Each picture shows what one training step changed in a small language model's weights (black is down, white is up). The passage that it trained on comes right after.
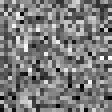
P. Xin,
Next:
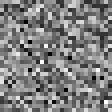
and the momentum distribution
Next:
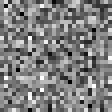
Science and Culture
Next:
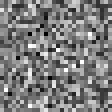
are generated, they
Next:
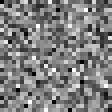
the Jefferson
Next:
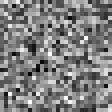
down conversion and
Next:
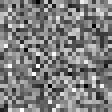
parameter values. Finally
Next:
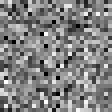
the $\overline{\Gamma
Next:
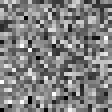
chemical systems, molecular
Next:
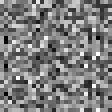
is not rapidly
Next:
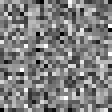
chain, where spin
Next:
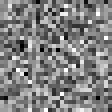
transitions, $\Delta
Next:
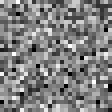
this analysis has assumed the
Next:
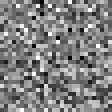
function factorizes into the
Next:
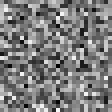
disrupt such
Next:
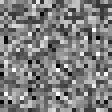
is not exactly stable
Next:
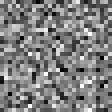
metric with mostly
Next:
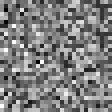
put forward by
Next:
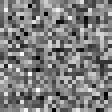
its neighbor's label
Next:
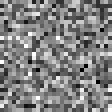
results of our microscopic
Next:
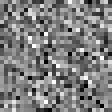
Little change was
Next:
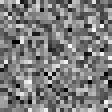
the channel condition and the
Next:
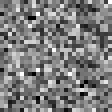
model a phenomenon with
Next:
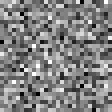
ferromagnetic interactions
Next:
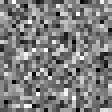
of spaceborne
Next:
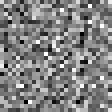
a Nyquist
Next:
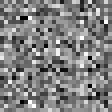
affect infinitely
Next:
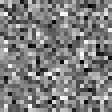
the structure of the network
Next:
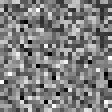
and the green
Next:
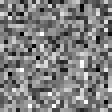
the modern computational
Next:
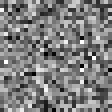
are defined as:
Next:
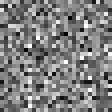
input and the output
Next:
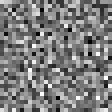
in this way leads to
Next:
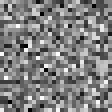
specific, assuming a
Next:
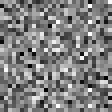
spatial multiplexing.}
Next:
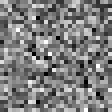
be read off from
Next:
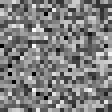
other at different frequencies.
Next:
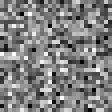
modular structure has
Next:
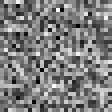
$ac$ and
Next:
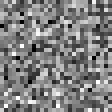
junctions is 2
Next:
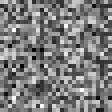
of regular periodic
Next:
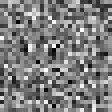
than a social
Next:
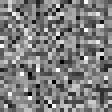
moments normal to the
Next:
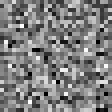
states of matter such as
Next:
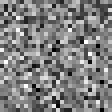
for graphene on the
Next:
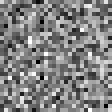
event** In the context
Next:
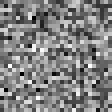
distributions are compared.
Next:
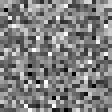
a given mass merging
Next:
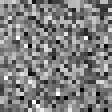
significant, and also that
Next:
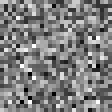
for both broad and
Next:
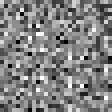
YBCO and
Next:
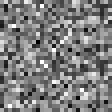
captured engine data
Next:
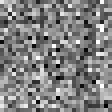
to dark matter.
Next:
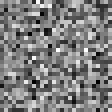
is bounded for
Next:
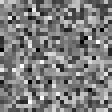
very weakly broken
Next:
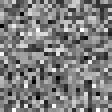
jet is due to
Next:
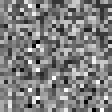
were performed with the experimental
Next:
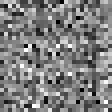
viewing rectangle
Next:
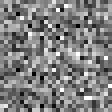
where $g$ is
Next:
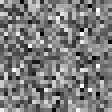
the naive estimate
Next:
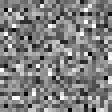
GeV flare &
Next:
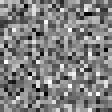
that in addition there is
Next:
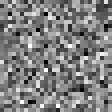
mechanical exchange interaction in
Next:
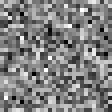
a magnetic field does not
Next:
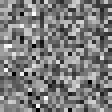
will be compensated
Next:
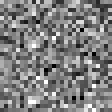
isotope effect
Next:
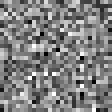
socially with
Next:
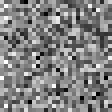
inaccuracy in
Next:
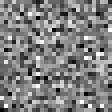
First, we
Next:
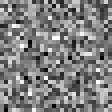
initial data, in the
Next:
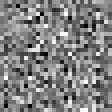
\Omega \Omega}
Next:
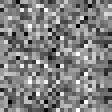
the $x-$axis
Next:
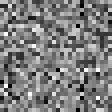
length of key strings
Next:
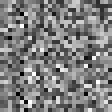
states will be constructed
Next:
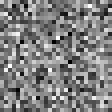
the cartesian
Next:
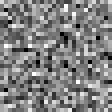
a higher porosity
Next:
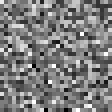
is below a certain
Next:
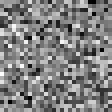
a shock velocity of
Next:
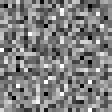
stands for the standard
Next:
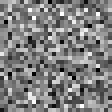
potential. The differences between
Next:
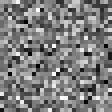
and the boundary conditions.
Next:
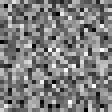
output functions, respectively.
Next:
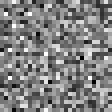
fuel, it
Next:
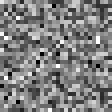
for it to vanish when
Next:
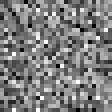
$k$ bits
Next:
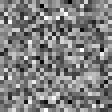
region (p2),
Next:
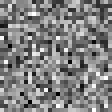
demonstrate that all quantum
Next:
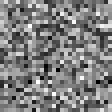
reach of other experiments.
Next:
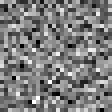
designing only one type
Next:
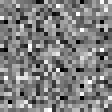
spacetime metric as a
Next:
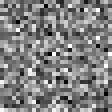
vectors'' describing
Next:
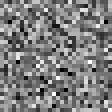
the input and uses
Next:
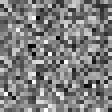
be written in the form
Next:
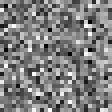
input resolution by testing
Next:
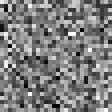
used for this purpose
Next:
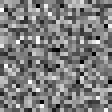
(black dots).
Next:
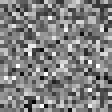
two-level system coupled
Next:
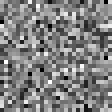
eruption on
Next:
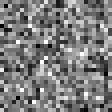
extracting NLD
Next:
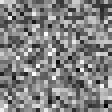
to canonical
